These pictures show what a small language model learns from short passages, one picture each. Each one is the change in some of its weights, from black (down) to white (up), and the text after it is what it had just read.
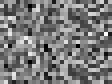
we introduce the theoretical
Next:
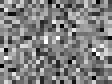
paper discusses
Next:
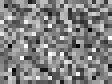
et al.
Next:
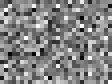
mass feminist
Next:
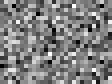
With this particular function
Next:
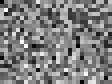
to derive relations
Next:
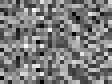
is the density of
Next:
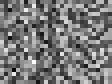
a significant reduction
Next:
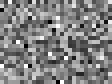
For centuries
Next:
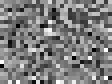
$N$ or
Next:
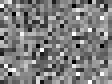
Let us approximate
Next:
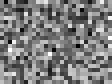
the Big
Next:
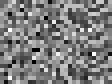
discuss special examples of
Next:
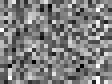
this type of
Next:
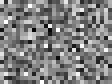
Nansha soft
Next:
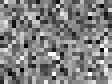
reliable and
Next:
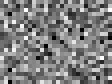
key ingredient
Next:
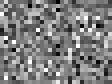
essential to assess
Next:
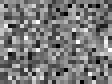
network stations of
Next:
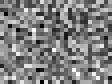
is maximum time considered
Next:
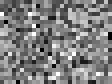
that $\int C
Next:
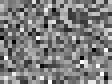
$\alpha$ for
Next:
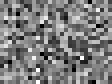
$% (\varepsilon
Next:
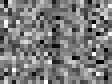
illustrating relatively
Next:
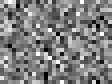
pressure field and
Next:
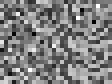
and control of
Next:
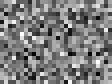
can no longer
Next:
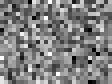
(which combines
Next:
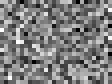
variety of
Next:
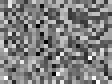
a case study
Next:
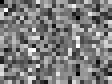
to be either
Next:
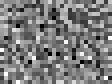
$j$). Since
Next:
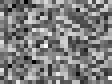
of the one who
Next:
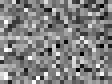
crack growth
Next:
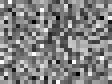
from Definition
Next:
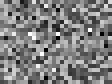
null hypothesis as
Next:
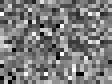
sight velocity and
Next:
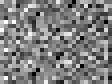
Over half
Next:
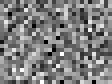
real number.
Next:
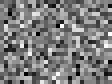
enough to consider only
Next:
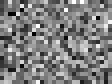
observations of the previous
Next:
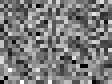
for which the right
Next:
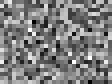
precisely at each time
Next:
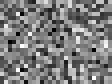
and measurements matrices has
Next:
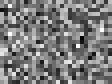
a boundary problem requires
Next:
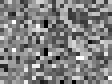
dimensions is done by
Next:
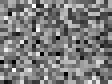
shorter than
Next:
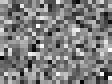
spectrum from the
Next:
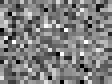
neutron to
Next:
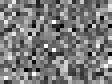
separate images of
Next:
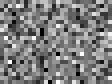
on a lower
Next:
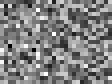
with the result obtained
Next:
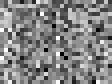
Table 3:
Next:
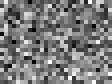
union of this
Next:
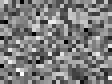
equation of state is
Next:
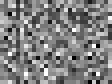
found dominant.
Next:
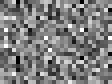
the solar
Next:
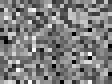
If an event is
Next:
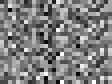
a similar pattern
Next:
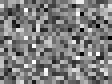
computing environment
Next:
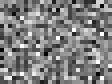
there exist values
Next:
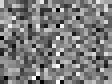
1$ and length
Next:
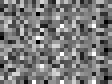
dataset contains
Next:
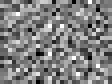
This is a
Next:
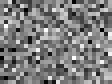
shown to tie
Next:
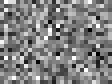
trees. A
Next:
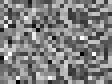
derived several expressions
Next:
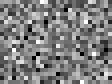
types of data,
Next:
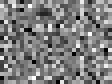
R:$ the
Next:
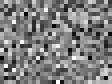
order to apply the
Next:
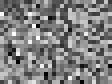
that describe link
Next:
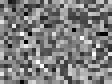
obtained using web
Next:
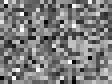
set, and
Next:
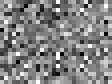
blood loss
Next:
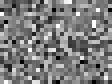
$\sigma'$ that
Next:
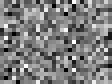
suffices to
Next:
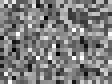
only on the
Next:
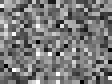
graphics in motion
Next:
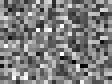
as the original
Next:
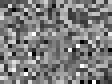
at higher applied
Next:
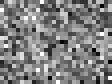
experiment it in other
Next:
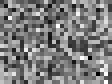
the modeling by
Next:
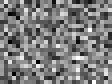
limits for specific
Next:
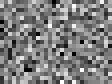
Moreover, for
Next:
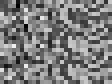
the rate of
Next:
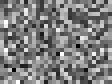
a few studies have
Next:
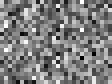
prevent the
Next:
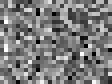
The loss function
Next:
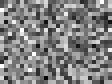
by various methods including
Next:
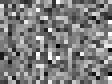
with respect to the
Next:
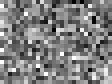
codes with low
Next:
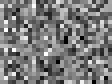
a bounded planar
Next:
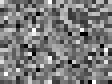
The boundary $\partial
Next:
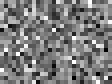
industry that
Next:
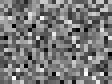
one variation,
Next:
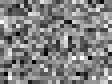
those values of
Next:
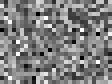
In summary,
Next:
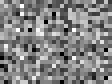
$$ It is easy
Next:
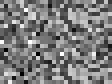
feature that the
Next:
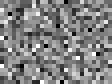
des deux
